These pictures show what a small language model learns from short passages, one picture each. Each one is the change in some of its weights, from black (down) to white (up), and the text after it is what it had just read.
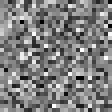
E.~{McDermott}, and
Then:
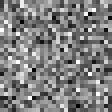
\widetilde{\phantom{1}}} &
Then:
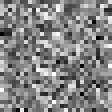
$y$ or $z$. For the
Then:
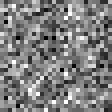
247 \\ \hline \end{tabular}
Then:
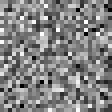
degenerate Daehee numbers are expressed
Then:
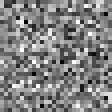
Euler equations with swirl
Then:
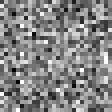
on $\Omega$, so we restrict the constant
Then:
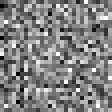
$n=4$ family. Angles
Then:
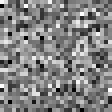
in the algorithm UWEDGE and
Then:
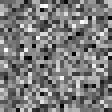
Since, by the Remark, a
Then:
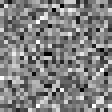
sample shows that the twelve reported
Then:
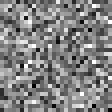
the FITS format at the
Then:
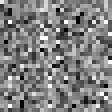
effect could be important and give rise to a
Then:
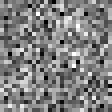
another non-conservative model,
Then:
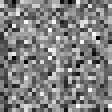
fiber-optic sensors. The
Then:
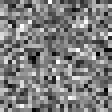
by starting with a template Si
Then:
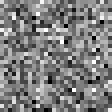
imbalances between study groups with more
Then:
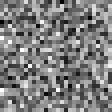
between these 2 activities. However,
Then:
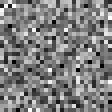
turnover is observed from an initial linear growth
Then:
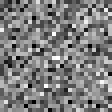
we have to work directly on the solution rather on
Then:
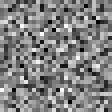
feedback the run fails to
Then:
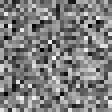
with slightly different covariate values.
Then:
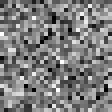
the same Cloud zone. 2)
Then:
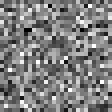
are approximated by their end-point
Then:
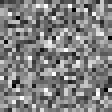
component $x_i$ is viewed as
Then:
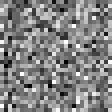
there are two bands, which are called
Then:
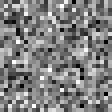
by the striped solid phase}. The
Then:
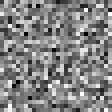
above equation, we find that the Bondi
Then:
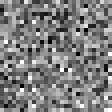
f_n(k)$ is the
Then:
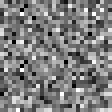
components. Ideally, if the weights
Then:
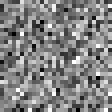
be extremely unlikely. One
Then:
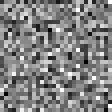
the left (resp. right) projective
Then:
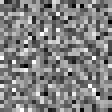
supposed to look. The proposed methods
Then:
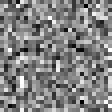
as one deals with the left multiplication
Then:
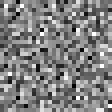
solution of the master equation at zero temperature,
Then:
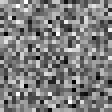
is a solution of (\ref{1})
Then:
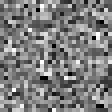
auxiliary variable is introduced as
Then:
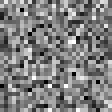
roll-offs degrade more
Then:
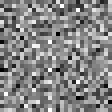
are completely halted, causing the
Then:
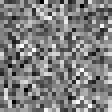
of the respective colors on the
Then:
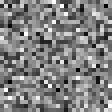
2FHL catalog of sources
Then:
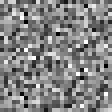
is positioned at the center of the unit
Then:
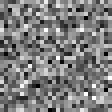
other system variables rather than a simple continuation of
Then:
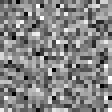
observed with the reduction of film
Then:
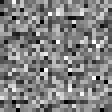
Our guiding principle is that the main term
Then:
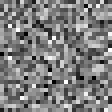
translational and rotational temperatures in
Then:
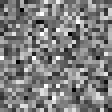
content (Agarwal et
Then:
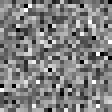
for triangular nanoflake with
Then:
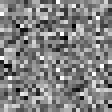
Therefore, the system Hamiltonian may be written as
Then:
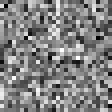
The functions $\beta^{(2)}$ and
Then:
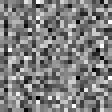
hold for all $\beta\ne\alpha$.
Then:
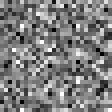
infinite Bethe tree with the coordination number
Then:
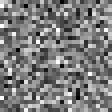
derivation of the Pfaffian system of
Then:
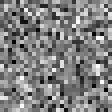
are analogous. \Halmos
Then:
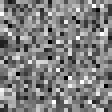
bimodule. Then: $(1)$
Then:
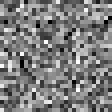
and its efficiency; \item the
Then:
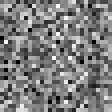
the uniform boundedness in all $ \bar
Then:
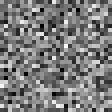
f \). \end{theorem}
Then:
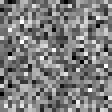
to zero for sub-threshold
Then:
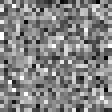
of $C_{n}$} A cycle
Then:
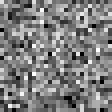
the zeta function.\\ The paper is
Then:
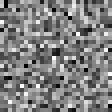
sets $S+u$ contains an odd
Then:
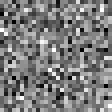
underestimated errorbar. The use
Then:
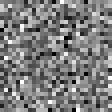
any solution of this system defines a proper
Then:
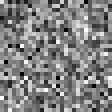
has a compact support in $\mathbb{R}$
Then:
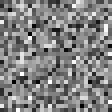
encoder weights are entirely
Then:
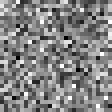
\indent By the result of von
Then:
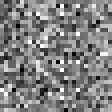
number increases with increase of the defect
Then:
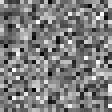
shows that if $\sup_{x\le
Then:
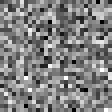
primes $p$ such that the interval
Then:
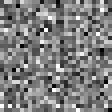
approximations which lead to an underestimation
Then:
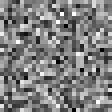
modulation techniques which appropriately match
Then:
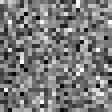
effects of the geometrical properties of stepped
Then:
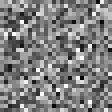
new approach conducts projection of the local
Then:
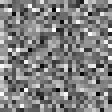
\STATE \textbf{\#
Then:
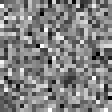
1.75 $ times in their magnitudes.
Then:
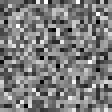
squares of the meridians
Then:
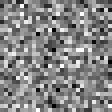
Thereby, the photoelectron energy
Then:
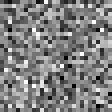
cover is NP-hard as well.
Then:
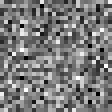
suggests a limb-brightening
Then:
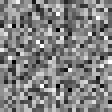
However, we need an effective similarity measure between
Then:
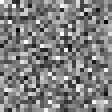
optimization solvers) could attain
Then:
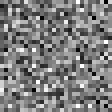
p\leq p_1\}$. \noindent
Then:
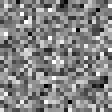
exploited, the $+-$ and
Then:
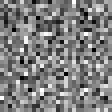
a graded bilinear map
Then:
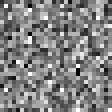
interstellar gas in the extreme
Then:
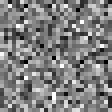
Minwalla, and N.
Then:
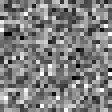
not depend on $\Delta_{sol}$, but on
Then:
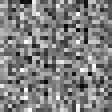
The recent international financial
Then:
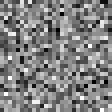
business case. Predicted
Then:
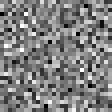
le double du carré original.
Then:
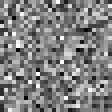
and it is expected to obtain a much faster
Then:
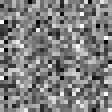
proofs are sketched in the last part
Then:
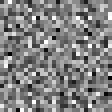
already mentioned above the central configuration file is
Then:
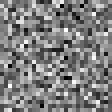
the graphical representation in \[ (u -
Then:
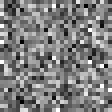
core and surface. In the surface-surface
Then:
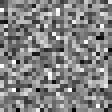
with $\sigma = 88 \ \rm
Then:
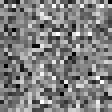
to the whole domain of magnetized
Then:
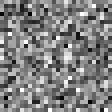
$\beta (G\backslash
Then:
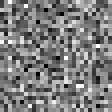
Lemma \ref{solueq} allows us
